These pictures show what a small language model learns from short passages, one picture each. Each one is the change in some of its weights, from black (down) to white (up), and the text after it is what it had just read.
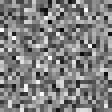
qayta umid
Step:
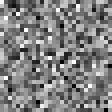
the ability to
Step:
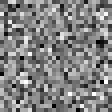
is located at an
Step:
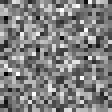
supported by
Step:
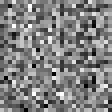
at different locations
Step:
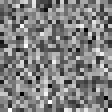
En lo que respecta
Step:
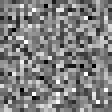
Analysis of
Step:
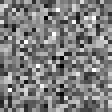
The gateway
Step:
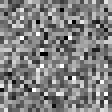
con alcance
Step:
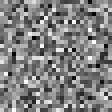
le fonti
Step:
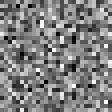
and the BW
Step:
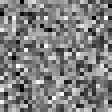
Bacon i
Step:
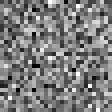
network or
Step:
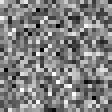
weak band
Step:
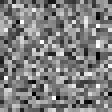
longer be
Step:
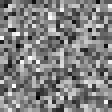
feeds, and
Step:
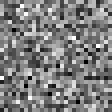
not change)
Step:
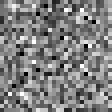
Geneva :
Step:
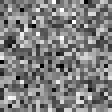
highest average
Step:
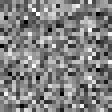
constructed as
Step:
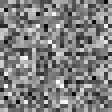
special cases we
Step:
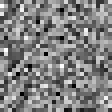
support; state
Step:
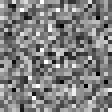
be found in
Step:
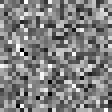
the population density
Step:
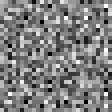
close to at
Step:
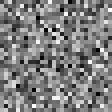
и может
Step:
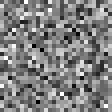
the first term, with
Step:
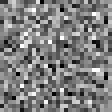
observable localized
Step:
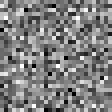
je al op de
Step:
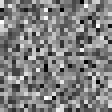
regular black
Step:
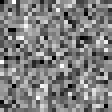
Machado, em
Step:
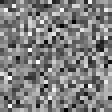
presumably all
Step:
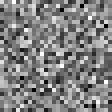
in the core
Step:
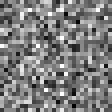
reported in the
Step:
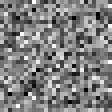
not visible to
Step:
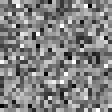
da outra.
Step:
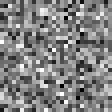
a pulsed
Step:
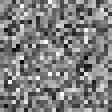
these other analytical
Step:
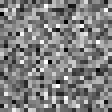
show high refractive
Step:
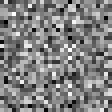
years the
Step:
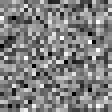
difference here
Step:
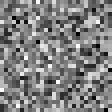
the two raters
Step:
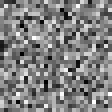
p_a \partial
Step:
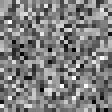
une pratique
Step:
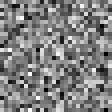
of the weights
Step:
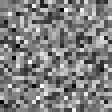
Hence, as
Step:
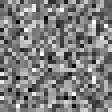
inertial mass and
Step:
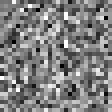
system reaches
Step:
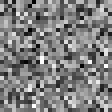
It is also the
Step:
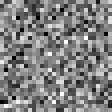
idea of
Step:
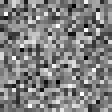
that require it.
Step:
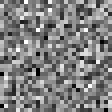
the sensitivity
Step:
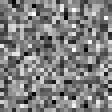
relevant in
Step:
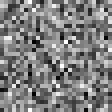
examinations of other
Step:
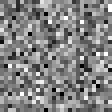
C (including a
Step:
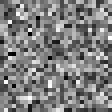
only to its corresponding
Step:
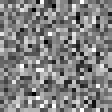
a ggplot
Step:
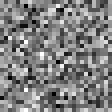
Inserting this
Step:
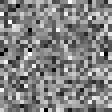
is present in the
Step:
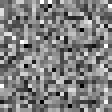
hetero o
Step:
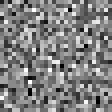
along with this
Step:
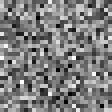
ва бобо
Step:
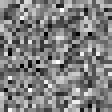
studying a
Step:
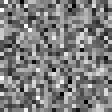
numerical method.
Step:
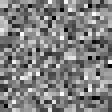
performed over all
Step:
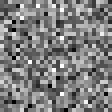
were moving at
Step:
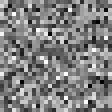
al conjunto
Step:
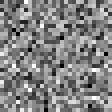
in these considerations that
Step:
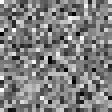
third order term
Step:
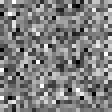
decelerated to
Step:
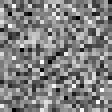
that are gaining
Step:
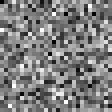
against a
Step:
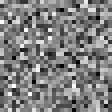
the suppression at
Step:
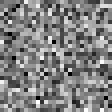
to be much
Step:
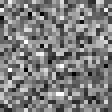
Fundort im
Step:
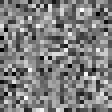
Sun. In this
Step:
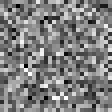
soatiga 50
